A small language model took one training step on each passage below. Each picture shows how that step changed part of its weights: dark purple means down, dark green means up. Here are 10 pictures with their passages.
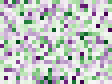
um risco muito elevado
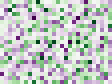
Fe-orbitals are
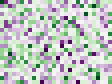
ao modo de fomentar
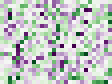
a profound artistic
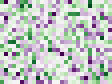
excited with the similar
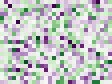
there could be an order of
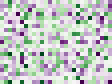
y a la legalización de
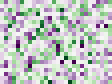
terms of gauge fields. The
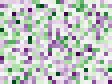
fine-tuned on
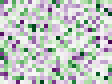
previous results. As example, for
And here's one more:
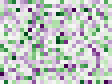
be classified, and to which
